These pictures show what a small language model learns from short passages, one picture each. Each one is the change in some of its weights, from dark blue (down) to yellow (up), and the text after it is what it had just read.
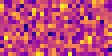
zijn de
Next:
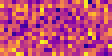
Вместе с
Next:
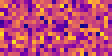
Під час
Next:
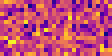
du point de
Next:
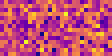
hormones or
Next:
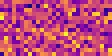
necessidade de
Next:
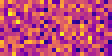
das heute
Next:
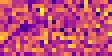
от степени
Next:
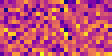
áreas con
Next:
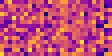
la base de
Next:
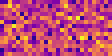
de la demanda
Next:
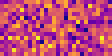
и даже к
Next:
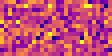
baru yang
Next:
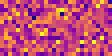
ser gerenciados
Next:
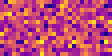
media de la
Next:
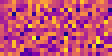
ishda uchta
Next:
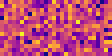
eine schnelle
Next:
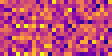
for their low
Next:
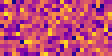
Use Of
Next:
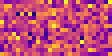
blanqueado y
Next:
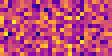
meio de
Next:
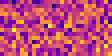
and through
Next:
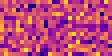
la rue :
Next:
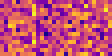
and Runet
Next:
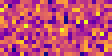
в развитии
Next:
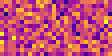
dentária um
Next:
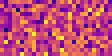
that native
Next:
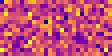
Anteile ein.
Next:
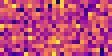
descanso e
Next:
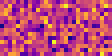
yo'qligi va
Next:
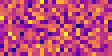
связей и
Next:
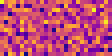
одними из
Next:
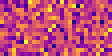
Code is a
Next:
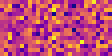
nem todas
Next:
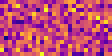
à Coroa
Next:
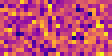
– oltinning
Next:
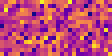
us to consider,
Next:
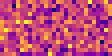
la mission «
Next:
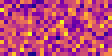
performance de
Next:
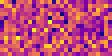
чаще, чем
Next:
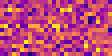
preparadas con
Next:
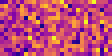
descreve a
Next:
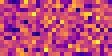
pour résoudre
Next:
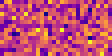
la atención al
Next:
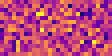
का एक
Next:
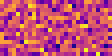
Pada saat
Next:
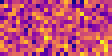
y modelo
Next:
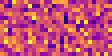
в умовах
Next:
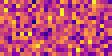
kerel die
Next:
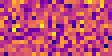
contained a
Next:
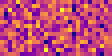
va nutq bir
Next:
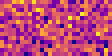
foi o mais
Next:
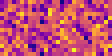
Para análise
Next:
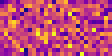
ва ундан
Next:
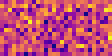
et piloté
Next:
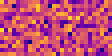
del tratamiento
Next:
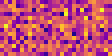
señaladas en
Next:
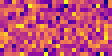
suatu hak
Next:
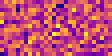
recollect in
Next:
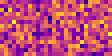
u umumiy
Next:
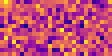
ваясь в
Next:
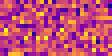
pour le retour
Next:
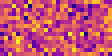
ENF, es
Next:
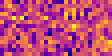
de la importancia
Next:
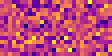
asosiy qismi
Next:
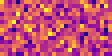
survival of
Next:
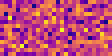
de algunos
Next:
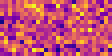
2. Gambar
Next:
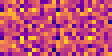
anlamlar da
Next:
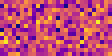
a una inminente
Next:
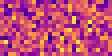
the moderation of
